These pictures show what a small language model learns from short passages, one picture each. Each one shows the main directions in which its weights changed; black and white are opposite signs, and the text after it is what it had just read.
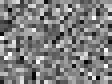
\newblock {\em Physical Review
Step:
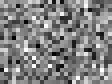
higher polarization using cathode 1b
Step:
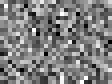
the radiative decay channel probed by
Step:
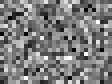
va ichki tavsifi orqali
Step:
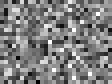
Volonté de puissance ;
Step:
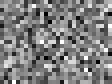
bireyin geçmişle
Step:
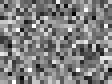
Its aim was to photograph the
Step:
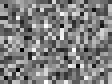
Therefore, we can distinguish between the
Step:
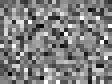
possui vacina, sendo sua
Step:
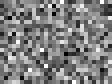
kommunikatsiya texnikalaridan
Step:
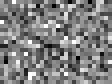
function which we measure for the first
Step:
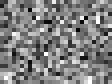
PDE analysis \`a la
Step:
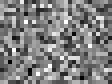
hekîm geldi”
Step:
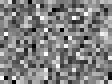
Tamże. ¹⁴
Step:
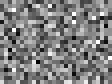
de Janeiro/São
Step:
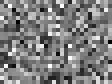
the spin down increases significantly, but that
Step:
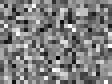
: amélioration des
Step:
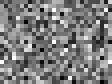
Die Ergebnisse
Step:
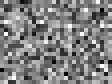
бозорларга сотиш
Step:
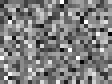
63,9% conhece apenas
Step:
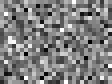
pela mídia para a saúde
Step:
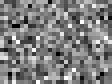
Series Directory.
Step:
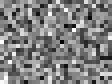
are two kinds of
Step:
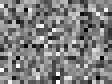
estratégia, que explica como
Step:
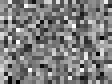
detector T: (A)
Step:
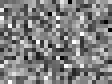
the {\it non-local} tensor
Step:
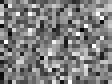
uniform diameters but variable lengths.
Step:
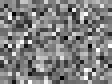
expected as the tree-level widths
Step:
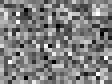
o‘tish strategiyasi” asosida
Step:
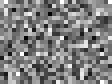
a theory of the 2-forms rather
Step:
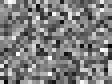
aminoácido pode ser
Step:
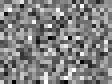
SNRs they host or collective
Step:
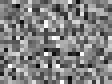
words, we speculate that the
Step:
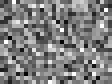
umuminsoniy qadriyatlarni
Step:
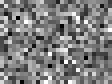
of the mass distribution of the
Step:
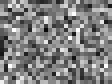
to focus on the possibilities to
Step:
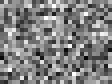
popular variational approach to the
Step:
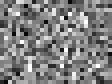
at zero temperature and positive $\varepsilon$
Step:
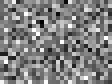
GLS transformation using the current
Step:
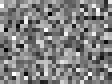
amplamente amparada em
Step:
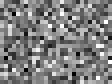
la incidencia de NAV en
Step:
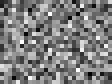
por los respectivos titulares,
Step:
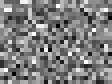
при викладанні
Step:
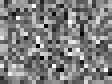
to be duplicated. % %
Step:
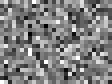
brings its metals back into the
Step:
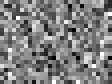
grain or are stopped by
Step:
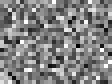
with each other by construction: such
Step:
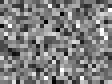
yang dihasilkan dari semua
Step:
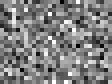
dar au mare nefericire
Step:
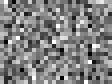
matrix $U_l^{\dagger}$
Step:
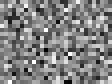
sifatidagi universal xususiyatiga
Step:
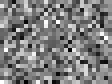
dead leaves |
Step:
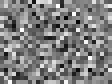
this data, combined with spectroscopical
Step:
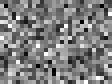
have a partition function $Z$,
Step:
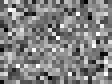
mandibular advancement.
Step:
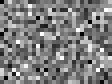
С.Б.** Новые
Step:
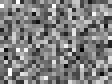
com a máfia.
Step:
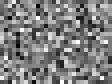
pedagogika sohalarida yangi imkoniyatlar
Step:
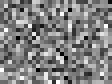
contrast crucial for alignment during the
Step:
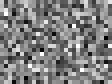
menimbulkan dampak
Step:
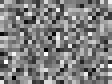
We Gesture: The
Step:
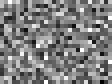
ağıllı monitoring
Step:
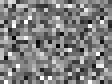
entre eles, em seguida
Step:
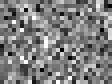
xususiyatga ega bo'lib, u
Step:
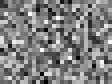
the jet-feedback mechanism discussed
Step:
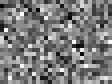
va malakalarni oshirish jismoniy
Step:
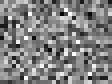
is chosen to be $\eta_b
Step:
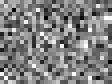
Fermi level of 2D system with respect
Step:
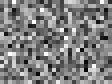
The Euclidean distances
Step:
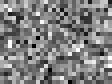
classical contribution in the wetting phase
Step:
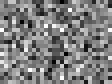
properties of the quantum field theory
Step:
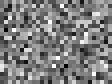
a minimum in the oscillation and only
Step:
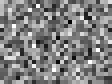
Ferner zeigte
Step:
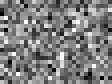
impossible to ensure the
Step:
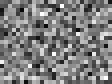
We consider that it is interesting to
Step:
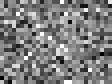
this work. The LRO parameters
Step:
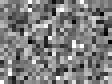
безопасности органы
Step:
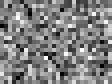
такое замешание и
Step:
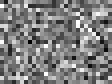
augments them with two additional
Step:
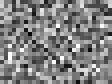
sanoat korxonalarida
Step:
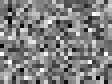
birlikgacha oksitotsin
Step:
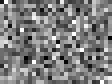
fabrication and characterization,
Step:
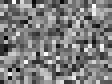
additional optimizations to improve the scalability
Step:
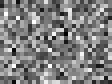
là hạ
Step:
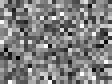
et les dotations factorielles de
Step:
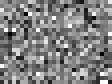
тоифа оилалардаги
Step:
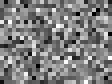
to'liq rivojlanmaganligi asosida
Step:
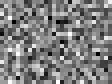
halda, pulsasiya texnologiyası
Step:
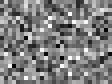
conclusions are presented in section
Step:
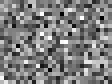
MPMS3 SQUID.
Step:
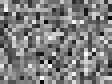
combinație dintre
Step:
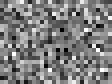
қовлиҳи таала
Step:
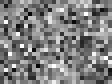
large both feature 24 layers, a
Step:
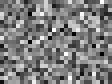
Santa Clara,
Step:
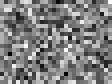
в теле рыбы
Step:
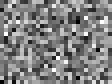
it is still smaller than $\sim
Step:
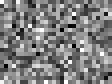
School of Physics and Astronomy,
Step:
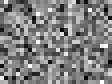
хребта в людей
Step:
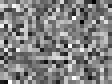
desirable to have a better
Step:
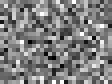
about the gravitational interaction in regimes that
